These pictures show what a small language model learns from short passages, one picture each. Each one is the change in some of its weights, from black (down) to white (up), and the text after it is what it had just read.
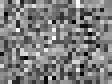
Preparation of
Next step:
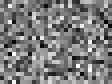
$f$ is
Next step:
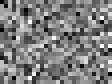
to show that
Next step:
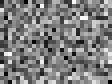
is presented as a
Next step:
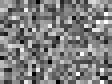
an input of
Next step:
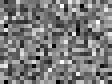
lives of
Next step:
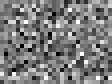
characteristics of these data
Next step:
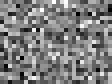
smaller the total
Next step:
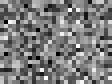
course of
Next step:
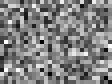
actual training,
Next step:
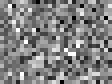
city, in
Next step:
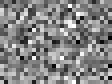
the following in
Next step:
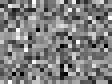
change in flow rate
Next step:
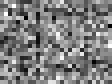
its content. The
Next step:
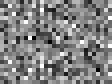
water and in
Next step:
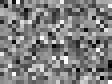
that determines the
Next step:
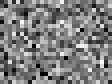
that is all
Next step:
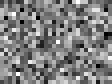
main heart of
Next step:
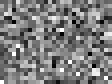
observations (see
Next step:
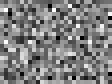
standard polynomial of degree
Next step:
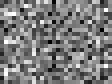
English language
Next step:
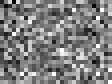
have that if
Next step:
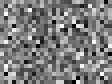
е л
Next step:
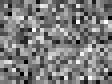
the Korean
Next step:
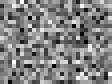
a deformation
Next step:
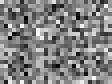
{\em regular
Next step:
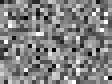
same functional in the
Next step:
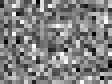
compared with the
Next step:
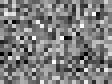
$\Gamma$, there
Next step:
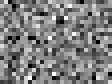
Proof.} By Proposition
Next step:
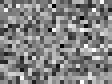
an actively used
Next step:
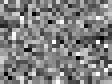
than nominal
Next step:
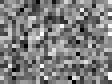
consistent with our
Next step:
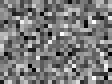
results of next
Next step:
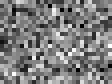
the result. We
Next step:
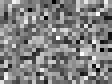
Using the
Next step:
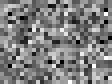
the intermediate
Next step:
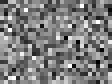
contrast to the
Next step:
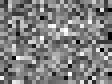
is the set of
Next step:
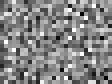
standard procedures reported
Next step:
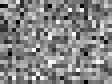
possible for various
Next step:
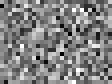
cement in
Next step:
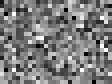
CO and
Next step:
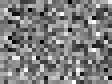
main results in
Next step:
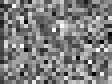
have discussed the
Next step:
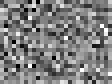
of small and
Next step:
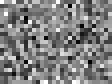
provide any support,
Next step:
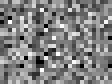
can be written as
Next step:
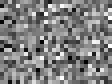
kind can be
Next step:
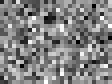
the one with
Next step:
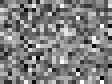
of the three
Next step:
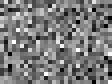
Let $\delta$
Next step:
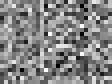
planning a
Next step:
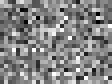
various industries by
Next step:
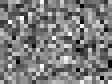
has the argument
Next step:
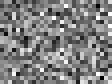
that even if the
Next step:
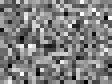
with Killing
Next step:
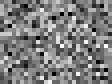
$i$ such
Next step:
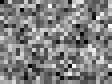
a map from the
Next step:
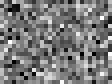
We will describe
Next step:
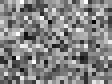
for uncountable
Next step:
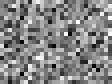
4 through learning,
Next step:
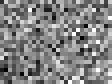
and efficiency.
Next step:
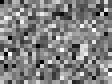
bad news
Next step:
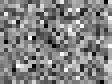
training and development
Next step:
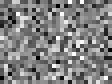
survey in
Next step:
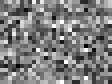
how this action
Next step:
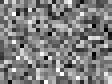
$\lambda$ and
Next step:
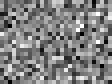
origin. The
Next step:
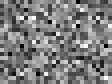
Courier Dover
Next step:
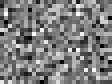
space stochastic
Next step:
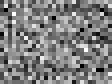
which asks all
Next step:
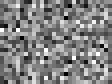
species showed significant
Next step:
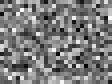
this note generalise
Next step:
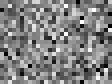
equal mixing
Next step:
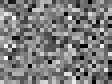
over $\mathbb
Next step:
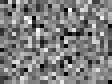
impact had been to
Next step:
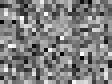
consider it an
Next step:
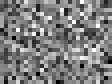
ranging from
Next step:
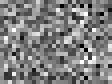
he concluded
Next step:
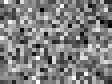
a summary of
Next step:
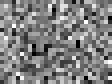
theorem to assure
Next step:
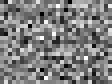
now that we are
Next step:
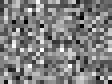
even say more:
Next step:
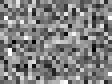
and long term
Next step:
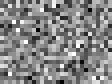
conducted in a
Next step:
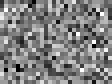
above 16 and those
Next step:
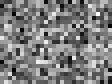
a similar result was
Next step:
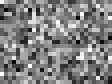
the analysis, and
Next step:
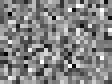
helix on the
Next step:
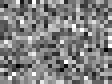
in this study
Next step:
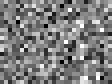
data regarding
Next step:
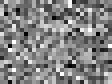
and $h$
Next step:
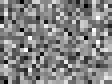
independent influencing
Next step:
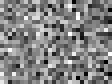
\noindent {\bf
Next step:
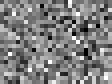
intestine and
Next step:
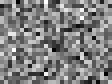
& Central
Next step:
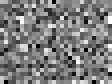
or internal
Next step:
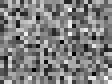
simplified as
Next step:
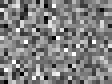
given in most
